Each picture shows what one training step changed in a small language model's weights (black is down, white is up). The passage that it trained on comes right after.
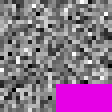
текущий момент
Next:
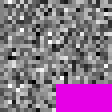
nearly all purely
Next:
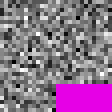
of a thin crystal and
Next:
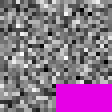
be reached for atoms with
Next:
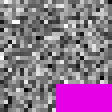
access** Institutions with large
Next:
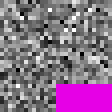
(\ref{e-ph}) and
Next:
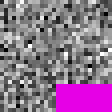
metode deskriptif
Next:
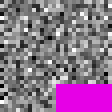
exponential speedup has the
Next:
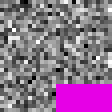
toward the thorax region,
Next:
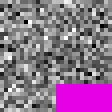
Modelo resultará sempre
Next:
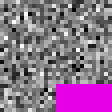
the events corresponding to observers
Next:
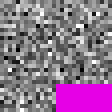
L.: A review
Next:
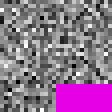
takroridan mohirona
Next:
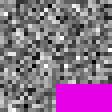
strongly disturbed
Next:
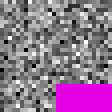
Gaussian Splatting
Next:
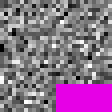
resulting estimates and
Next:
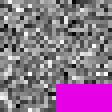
suppressed relative to the
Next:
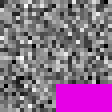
teng huquqli
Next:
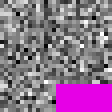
Xalqaro bolalarni
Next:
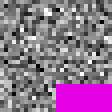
diasporalar va etnik
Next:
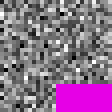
method for classification problems
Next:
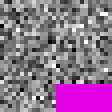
activity. Key
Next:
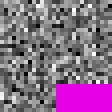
\S5 that the large population
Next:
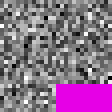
pela sua concisão
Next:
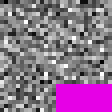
new basket with error
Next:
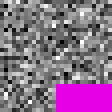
analysed the visual replay and
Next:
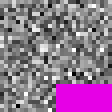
(та ж «цивільна
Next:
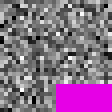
electromagnetic field. From
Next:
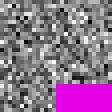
imaginary parts of the
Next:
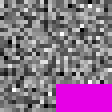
13 Diabetes Cod
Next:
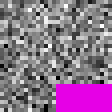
у школьников
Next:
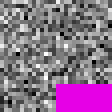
radiances deduced from the
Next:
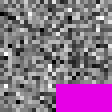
bottom feature given by
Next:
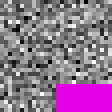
(«Ой деса
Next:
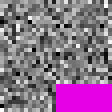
kılan zarar ve
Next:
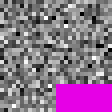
sociales, como las risas
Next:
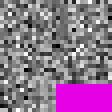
bilan qoplangan
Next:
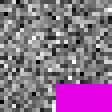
that have reinforced the
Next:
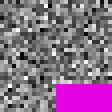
têm agências de
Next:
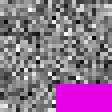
of Kou's model by allowing
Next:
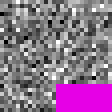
ensembles for our initial
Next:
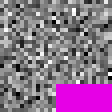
to 1920, and it also refers
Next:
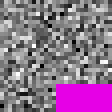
of (\ref{cond}) we
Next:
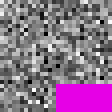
where~$\alpha = w t /
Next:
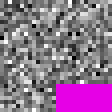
hydrogen bonding
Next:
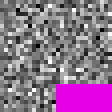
and costly GPU and
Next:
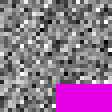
йўқ қилиб
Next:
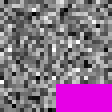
diseases should be less
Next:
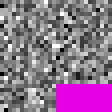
improving the international
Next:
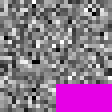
менше 10 % та
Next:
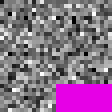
arises due to the existence
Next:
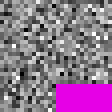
пациентов им
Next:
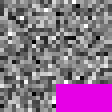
The first set was optimized using
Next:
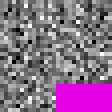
turn*; *Four
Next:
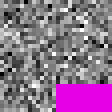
representing a ring-shaped
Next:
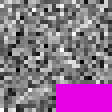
it quite plausible that
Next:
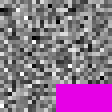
developing communication
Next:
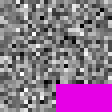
Kurths. \newblock
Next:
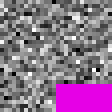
the three parts. For the first
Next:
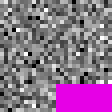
enzimatik olmayan
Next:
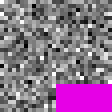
letter indexes the
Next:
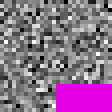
for these mostly faint
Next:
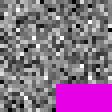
the relative time spent on weight
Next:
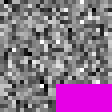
bukian pun mencari
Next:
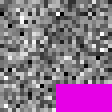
$36$ configurations.
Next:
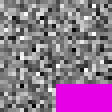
Bohne, K.,
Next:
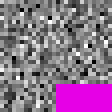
and Hospitality;
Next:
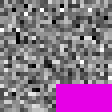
x is the non-dimensional
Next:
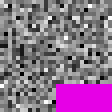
q_z^2}$ with the
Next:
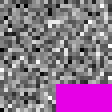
la Real Academia
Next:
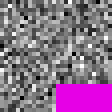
A. y GARCÍA
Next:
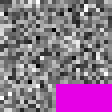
the four-dimensional
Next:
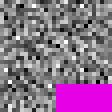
to higher fields tracking
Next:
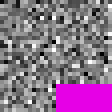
normalized subsequent
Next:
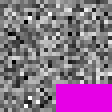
channels (e.g.,
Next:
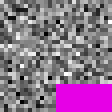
so each element of $G$
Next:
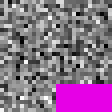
\times 2 \times 2$) to
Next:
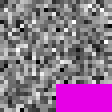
и ни в коем
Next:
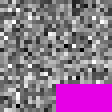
section, we illustrate
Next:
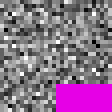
quiescent dwarf
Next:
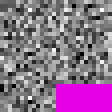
Dynamics to estimate the
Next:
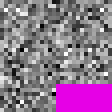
calculations for different directions of
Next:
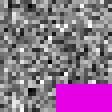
inflows are affected by the
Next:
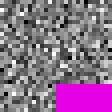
(SIE), semilocal
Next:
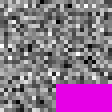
quartic Higgs
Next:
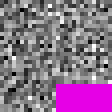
limit yields the HJ-equation
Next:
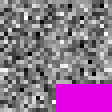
engineering investigations.
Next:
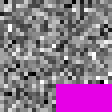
crítica sobre a prática
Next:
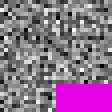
ifodalagan yoki
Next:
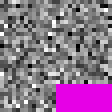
das Gymnasium viel
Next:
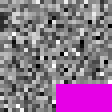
información, con una buena
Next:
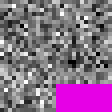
so-called collinear
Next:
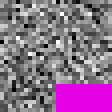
just transmitted in limited
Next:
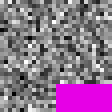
ABSTRACT In
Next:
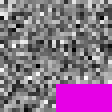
labor law status of
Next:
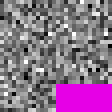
Paul, *et al.*
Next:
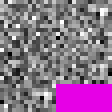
durch die Anrechnung
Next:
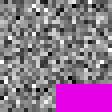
дестинации не
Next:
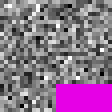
features of our idea,
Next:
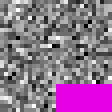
to the developed stability
